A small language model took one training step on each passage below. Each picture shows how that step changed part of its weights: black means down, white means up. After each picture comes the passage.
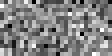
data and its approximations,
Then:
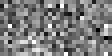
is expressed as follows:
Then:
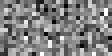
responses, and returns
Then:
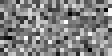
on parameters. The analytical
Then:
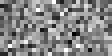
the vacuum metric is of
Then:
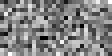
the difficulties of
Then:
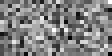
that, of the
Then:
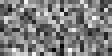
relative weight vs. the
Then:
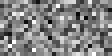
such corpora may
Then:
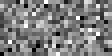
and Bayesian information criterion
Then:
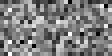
those for continuous curved
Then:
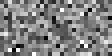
eventually led to
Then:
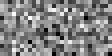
NSF Award
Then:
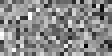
energy spacings are
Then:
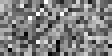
the $\el$ extra
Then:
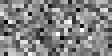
author = {Anton
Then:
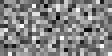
captures the fluctuations,
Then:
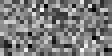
mode (blue squares)
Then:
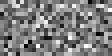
by gradually increasing
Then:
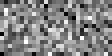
general solution of which is
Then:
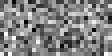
are calculated from the generating
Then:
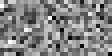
indices carried by the 4
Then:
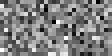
optimal dual variables that can
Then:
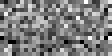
the recurrence relations.
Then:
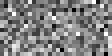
$ m \sim
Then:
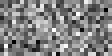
of this paper, we
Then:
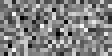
are brushed
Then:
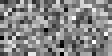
the better. Other stellar
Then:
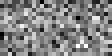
left to do is to
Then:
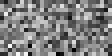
the exact expressions are as
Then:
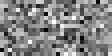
\langle \tilde
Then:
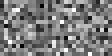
№ | attributes
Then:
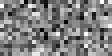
32, and therefore the
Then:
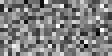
$node\_id =
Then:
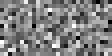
detected thermonuclear burst
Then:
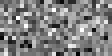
1. In contrast,
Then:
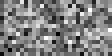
we increase the sample of
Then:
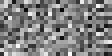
\Theta(\epsilon -
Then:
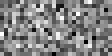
of papers as the
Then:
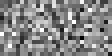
of the larger frequency separation
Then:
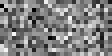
low-dimensional Hilbert
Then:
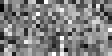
point, we have used
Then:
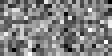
caching algorithms have
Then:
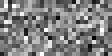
to automatically identify and
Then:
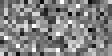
techniques and comparing their outcomes
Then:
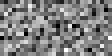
the Section 3. We
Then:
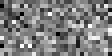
photons to leak out of
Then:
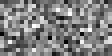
this procedure 25 times in
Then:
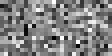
is of particular interest,
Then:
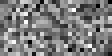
Controls |
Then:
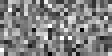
$k.$ The purpose
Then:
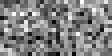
information retrieval.
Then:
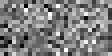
(a) and
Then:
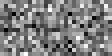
two-dimensional massless
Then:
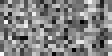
makes the computational process much
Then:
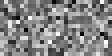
pQCD and experiment
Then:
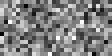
National Research Laboratory Commission
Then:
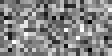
components. This could be
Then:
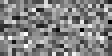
thermostat have
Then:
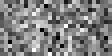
and is now generating
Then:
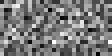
probes elicit almost
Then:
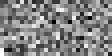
based on the confusion
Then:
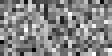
our solar cases. Thus
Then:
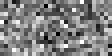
frequencies: black is
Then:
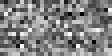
the statistical properties of ordinary
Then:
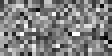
superior training convergence speed
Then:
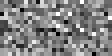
well documented
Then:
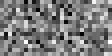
Astronomy, Kyoto
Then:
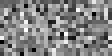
Monte Carlo simulations. I
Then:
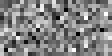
of polarization perpendicular to the
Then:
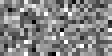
mbar. The
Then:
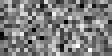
Cambridge Tracts
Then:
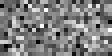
upper concave envelope of
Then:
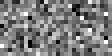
XYZ representation.
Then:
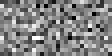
single photon level from the
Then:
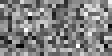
(GC) of the
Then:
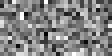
dipole theories that we have
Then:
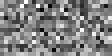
often been criticised
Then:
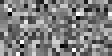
It is widely accepted
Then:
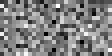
comparisons. Fig
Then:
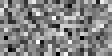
\affiliation{Department of
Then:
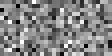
principle are dynamic quantities.
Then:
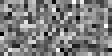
This represents an effective gain
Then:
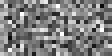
even number of entangled qubits
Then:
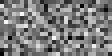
finding the best similarity
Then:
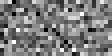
Smallest eigenvalues \\
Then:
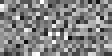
that the purely photonic
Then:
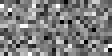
potential transits for
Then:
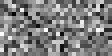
wave equation for fermions particles
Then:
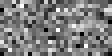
been optimized through the
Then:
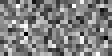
using both classical input and
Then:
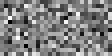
whereas gravitons can access
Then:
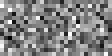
be obtained via numerical integration
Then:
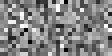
field, which will be
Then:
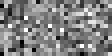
is obtained by summing
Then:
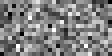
meant to be
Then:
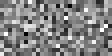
between terminals is controlled
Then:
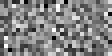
mass, which can be
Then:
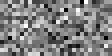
while in the later stage
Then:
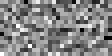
to contemporary
